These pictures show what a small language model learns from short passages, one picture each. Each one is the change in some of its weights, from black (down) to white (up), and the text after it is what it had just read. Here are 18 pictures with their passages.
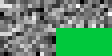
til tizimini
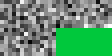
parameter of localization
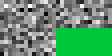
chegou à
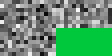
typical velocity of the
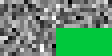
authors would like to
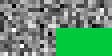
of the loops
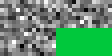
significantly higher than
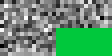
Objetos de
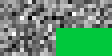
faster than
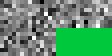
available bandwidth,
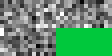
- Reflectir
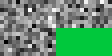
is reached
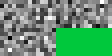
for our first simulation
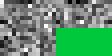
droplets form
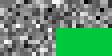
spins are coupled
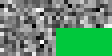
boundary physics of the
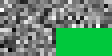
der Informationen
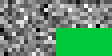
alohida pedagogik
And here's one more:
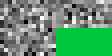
As evident in
